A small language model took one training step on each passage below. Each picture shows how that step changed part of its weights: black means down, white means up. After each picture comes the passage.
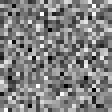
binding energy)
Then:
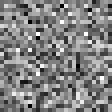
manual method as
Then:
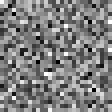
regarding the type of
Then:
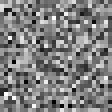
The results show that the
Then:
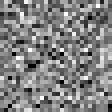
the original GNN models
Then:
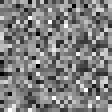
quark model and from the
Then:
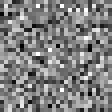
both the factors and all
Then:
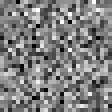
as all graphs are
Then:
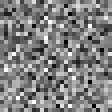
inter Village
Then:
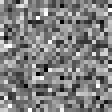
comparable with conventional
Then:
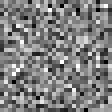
the symmetry breaking
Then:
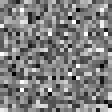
escape time can
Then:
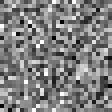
This is equal to
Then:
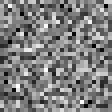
regime. The weak
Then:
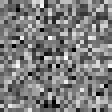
and contribution of drag
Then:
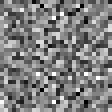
as a tool for
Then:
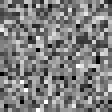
inspect the
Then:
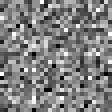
to UML,
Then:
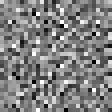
an impact on the
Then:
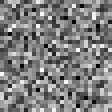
these exit times are
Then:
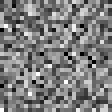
data, particularly in
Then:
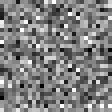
crucial role in
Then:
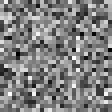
who first had sex
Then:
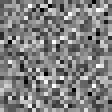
The total system has thus
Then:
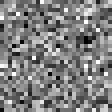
bathed before
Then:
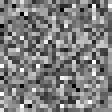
determine which is most
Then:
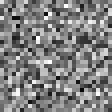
and quantization level,
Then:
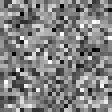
the proportion of
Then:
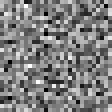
Step 4: The
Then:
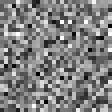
collimator a resolution
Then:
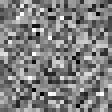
is the kinetic
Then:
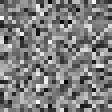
much greater than
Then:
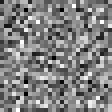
the input and output
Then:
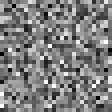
momentum flux also exhibits
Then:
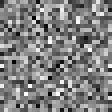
cost and overhead
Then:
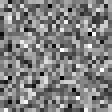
process consistent with those
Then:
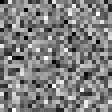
a domain and nature of
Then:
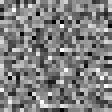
(see Fig. 5
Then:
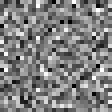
not much effort has
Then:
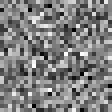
countries, graduate
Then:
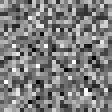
and edge modes are available
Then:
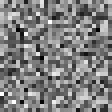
for various values of
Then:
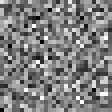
system, which proves
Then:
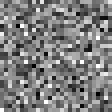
to evaluate the potential
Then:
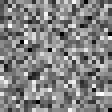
emission, but also is
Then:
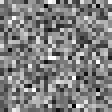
order 1 and 2),
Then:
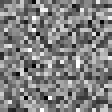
mixture is made with
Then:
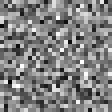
with a single computation
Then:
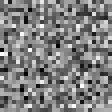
of antioxidant
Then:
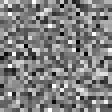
we can say that
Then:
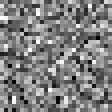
from across redshifts
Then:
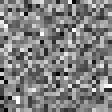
work is motivated by
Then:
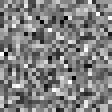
a prohibitive
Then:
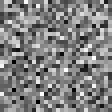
the particle radius increases
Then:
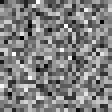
be recomputed
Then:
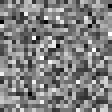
in Urmia
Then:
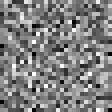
the open-source
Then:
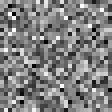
production tubing in
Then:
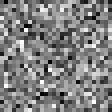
error indicates that actual
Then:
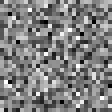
B _\rho
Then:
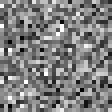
This provides a possible
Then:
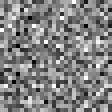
has no data, and
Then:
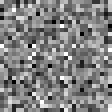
(see Refs.
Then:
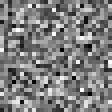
a reflection in a
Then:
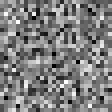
argued that
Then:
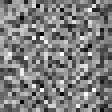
the agreement between the
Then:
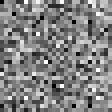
the block encoding
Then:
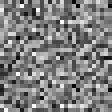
is not measured. Section
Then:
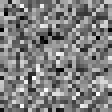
another two body unitary
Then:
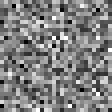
suffering from
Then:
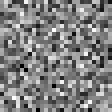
the simulated source has
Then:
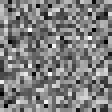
at panel level using a
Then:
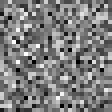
recorded by the
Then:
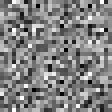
the content of these users
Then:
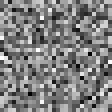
of unlabeled image
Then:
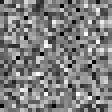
atomic data.
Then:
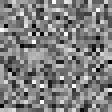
Finally, our
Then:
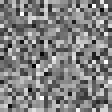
report on complexes with
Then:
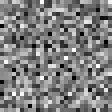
to use pressure events as
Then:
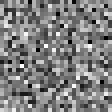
do not perform as well
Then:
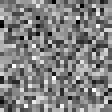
before structural
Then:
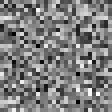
with zero or one
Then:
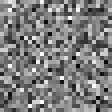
slip surface.
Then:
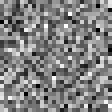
the CERN
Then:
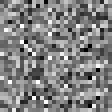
and the Commission is
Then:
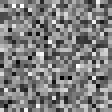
skin and core temperature
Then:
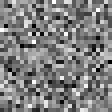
Finally, local
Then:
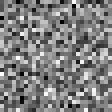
contain a variety of
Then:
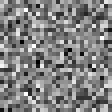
skills acquired before their
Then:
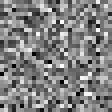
the Nigerian
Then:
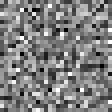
– a slide from
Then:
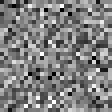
increase efficiency and economies
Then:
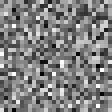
Asymmetry of the
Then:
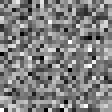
and their knowledge about
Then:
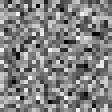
on the necessary conditions for
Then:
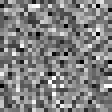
depends explicitly on the
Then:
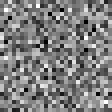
high energy demand will
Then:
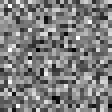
authors read and approved
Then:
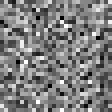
the small size of the
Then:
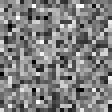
remove them or
